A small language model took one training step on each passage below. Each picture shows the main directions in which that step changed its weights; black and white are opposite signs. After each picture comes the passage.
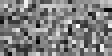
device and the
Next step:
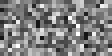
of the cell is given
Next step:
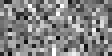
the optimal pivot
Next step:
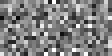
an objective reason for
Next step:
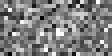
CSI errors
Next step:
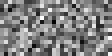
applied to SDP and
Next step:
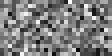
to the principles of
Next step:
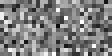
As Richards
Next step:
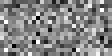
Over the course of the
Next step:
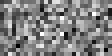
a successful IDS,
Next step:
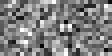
with a norm closed to
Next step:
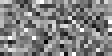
of Athens
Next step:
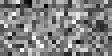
concept to rings with
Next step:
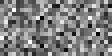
rising ``` Data
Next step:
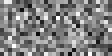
the challenges faced by
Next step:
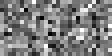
that requiring that
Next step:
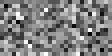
\ee Choose
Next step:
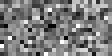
Justice 10.
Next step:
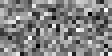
and West Africa,
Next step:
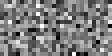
is in general not
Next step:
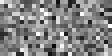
are boundary points, we
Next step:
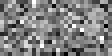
completing the proof that
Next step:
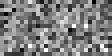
At least the former
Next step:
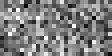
well as any continent
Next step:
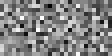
during the previous search
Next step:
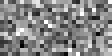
Wenzel studied
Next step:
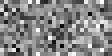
programs of these young
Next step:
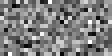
Theorem 2.5.
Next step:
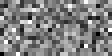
paper. All authors read
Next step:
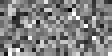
been a central one in
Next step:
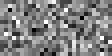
dw+ \notag
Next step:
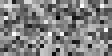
hectares within
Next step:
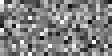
Thus, we may assume
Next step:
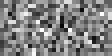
to the comradely
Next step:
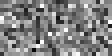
is the following:
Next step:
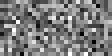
of the complexes
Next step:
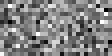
at best are consistent under
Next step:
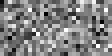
continue, affine par
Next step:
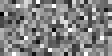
2010 (and that year
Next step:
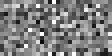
is no less critical.
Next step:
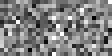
of improved current control strategy
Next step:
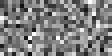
proved that $R$
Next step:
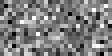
quantity or volume). -
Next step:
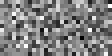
analysis revealed that the addition
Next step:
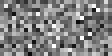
= 0$, then we
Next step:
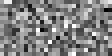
the government and stakeholders in
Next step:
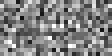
characterized by an arbitrary
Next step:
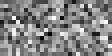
of isometric minimal
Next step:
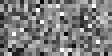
~ 8 dB at
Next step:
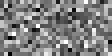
challenges in *A.
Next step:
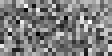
See \cite[Theorem
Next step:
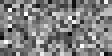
\Delta H -
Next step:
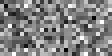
drug compound at particular
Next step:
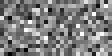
below. The proof of
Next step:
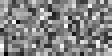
for all $ a
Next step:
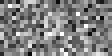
manual annotations
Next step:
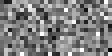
the domination relationship,
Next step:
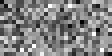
than, half of them
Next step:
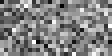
development of the personal resources
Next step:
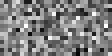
argument involving the minimizing
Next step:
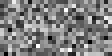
term 1, so the
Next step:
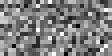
production and usage of
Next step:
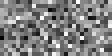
and support national development
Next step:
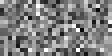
is not yet well
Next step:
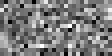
with a volume form
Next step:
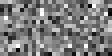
two adjacent whisker
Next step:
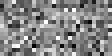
well-known that the
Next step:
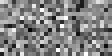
are familiar with
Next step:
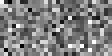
equation above, since
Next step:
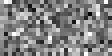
the most popular digital media
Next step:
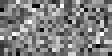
(aref l
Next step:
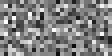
operates in the presence
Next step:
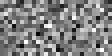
models. \endremark
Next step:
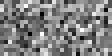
license to shield
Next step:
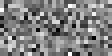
Hereafter, we
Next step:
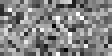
MS) or diseases
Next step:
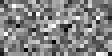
with profitability;
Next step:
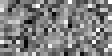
(B) a discrete
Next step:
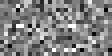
few abundant species
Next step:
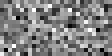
this problem has been later
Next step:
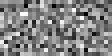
Grade 3 participants in
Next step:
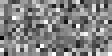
separatism with
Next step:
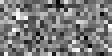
power generation, in the
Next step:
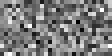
sequence of functor cohomology
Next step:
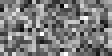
effective length of 500
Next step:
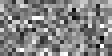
simple result for the proof
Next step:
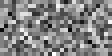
to the study, for
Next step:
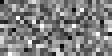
found that Around
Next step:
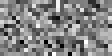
of this comparison, we
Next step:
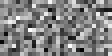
and accumulative probability
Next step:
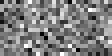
graphs of Table 2.
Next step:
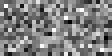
first move selects vertex
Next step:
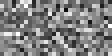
Health Services Research,
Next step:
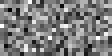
materialism cannot be
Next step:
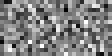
the constructed system is
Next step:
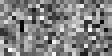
when $\alpha$
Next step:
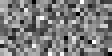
that any region admits a
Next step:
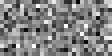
& \text{for
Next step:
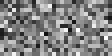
of the conditioning,
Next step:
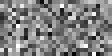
splitting. Let
